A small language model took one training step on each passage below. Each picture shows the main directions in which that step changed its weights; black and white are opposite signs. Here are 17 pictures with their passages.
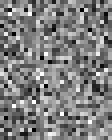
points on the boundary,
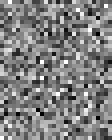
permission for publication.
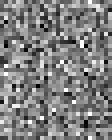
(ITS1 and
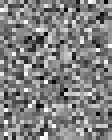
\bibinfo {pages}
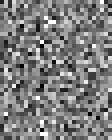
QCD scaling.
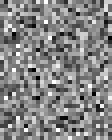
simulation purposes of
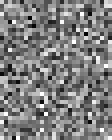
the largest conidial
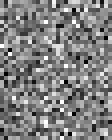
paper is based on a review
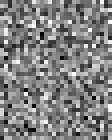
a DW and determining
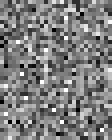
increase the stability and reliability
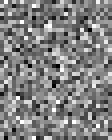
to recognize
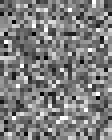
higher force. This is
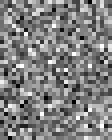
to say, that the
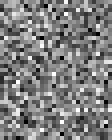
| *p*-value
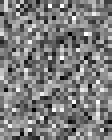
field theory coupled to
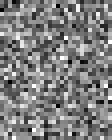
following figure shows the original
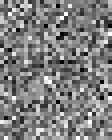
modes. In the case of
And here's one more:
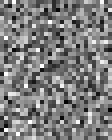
BH mass to total stellar
